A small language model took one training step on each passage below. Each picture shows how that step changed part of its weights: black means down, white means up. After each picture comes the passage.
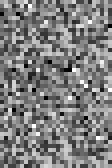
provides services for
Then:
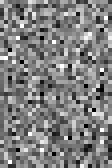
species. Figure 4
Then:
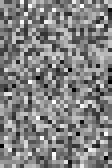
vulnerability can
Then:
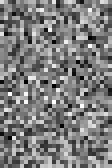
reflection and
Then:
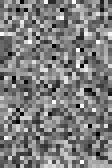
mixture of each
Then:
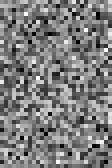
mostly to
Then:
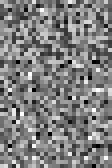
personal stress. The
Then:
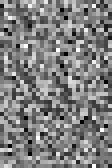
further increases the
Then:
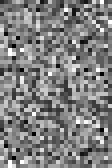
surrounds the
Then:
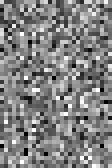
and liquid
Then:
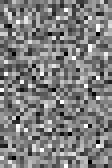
ends of the
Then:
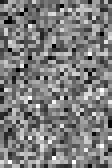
The study team also
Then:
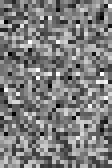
report findings no information
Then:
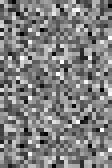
analyzed by the
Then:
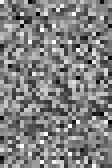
higher than the suitable
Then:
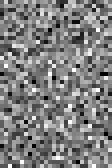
a shift in
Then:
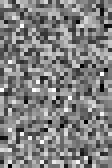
was the leading
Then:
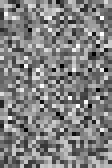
the case of
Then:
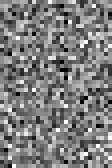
schools has
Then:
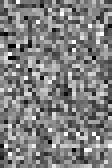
lab work during the
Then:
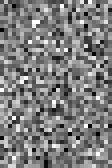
parts of the
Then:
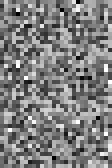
empirical evidence is
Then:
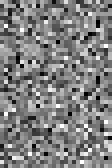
dosed feed of
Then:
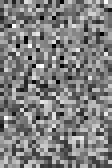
for future research and
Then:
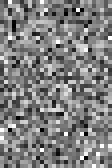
of human subjects
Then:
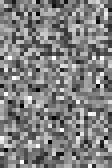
days sand
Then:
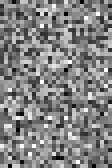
implemented on a large
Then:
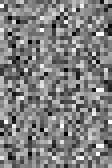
house,’ I
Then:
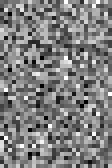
and IIIC
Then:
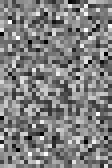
decrease chromium
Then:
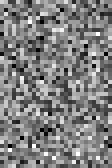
trying to
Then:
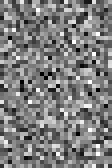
chose to be
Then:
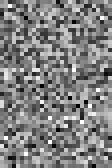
the numbers with
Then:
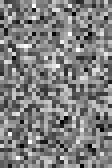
from heel
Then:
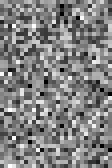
and secondary education
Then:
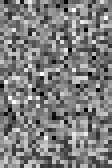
Group Boca
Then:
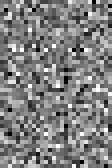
Skill development
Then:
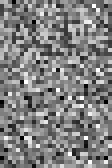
helpful in
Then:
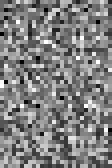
different bit rates
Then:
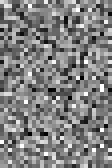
is based on the
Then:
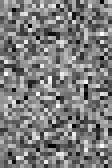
entirely different structure
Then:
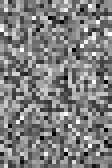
guarded by
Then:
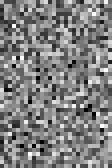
and technology. The
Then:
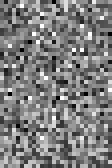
used DNCP
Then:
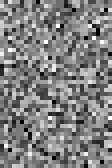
to drive the
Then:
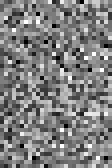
linear operators and
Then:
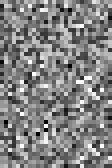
into individuals'
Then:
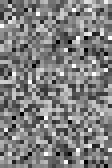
"users location
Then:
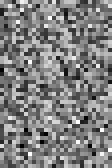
it by the
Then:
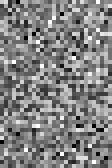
input neuron
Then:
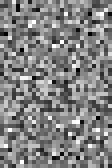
velocity is
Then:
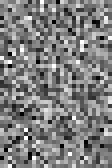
in plastic production
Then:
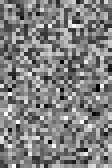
direct costs as
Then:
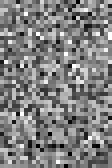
accordingly. With
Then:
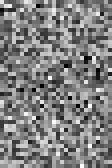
in all the four
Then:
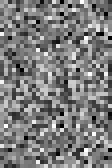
other over time)
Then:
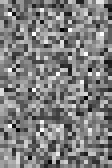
quality service delivery,
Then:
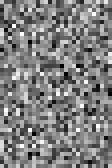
and examination
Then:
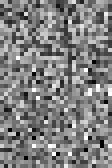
activities is coordinated
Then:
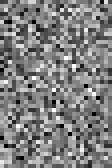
The location of the
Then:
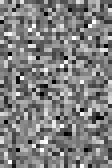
- g. The
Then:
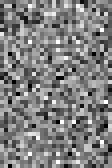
have no competing
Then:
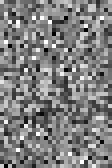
Board will review
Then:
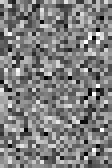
policy of the
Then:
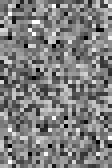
be consistent due to
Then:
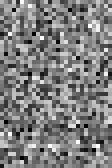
statistically significant.
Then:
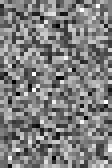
competing financial
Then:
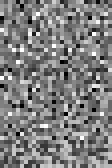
- Civil
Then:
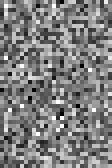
for a data set
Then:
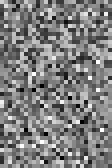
of the classroom
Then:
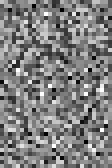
samples of the
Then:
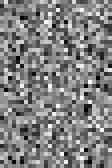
aborted for
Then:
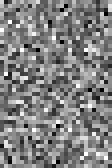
base at the
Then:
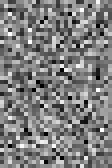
characteristics of the respondents
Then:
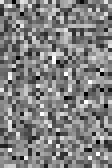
by interacting
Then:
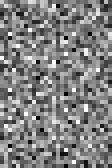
published in the
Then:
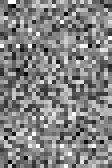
often sought
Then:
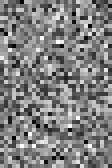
of azo
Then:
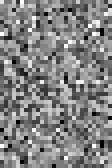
are more important.
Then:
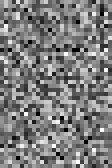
of this study was
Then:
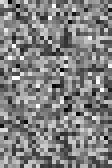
expand due to
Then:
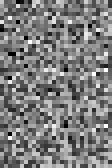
Novel Noel
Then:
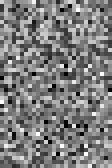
stress response so that
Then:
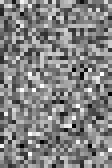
by a continuous
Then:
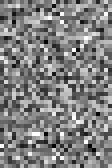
of an alternative
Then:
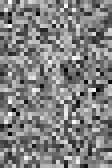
If it is
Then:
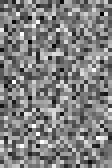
and 12 for group
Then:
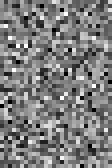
stem from the
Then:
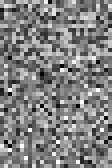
to identify its surface
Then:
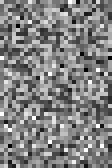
heating observed in the
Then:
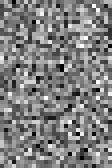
help shape research
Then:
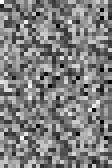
sample size was
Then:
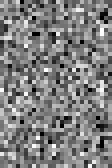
samples were heated
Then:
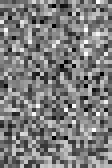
Laboratory blood
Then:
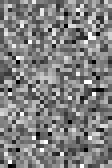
local protocol. The
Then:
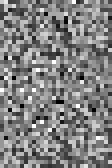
approach for a given
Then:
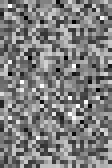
the situations
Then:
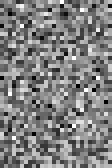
In endemic
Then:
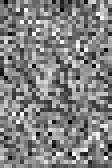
some ways.
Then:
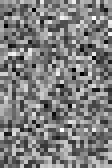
Room –
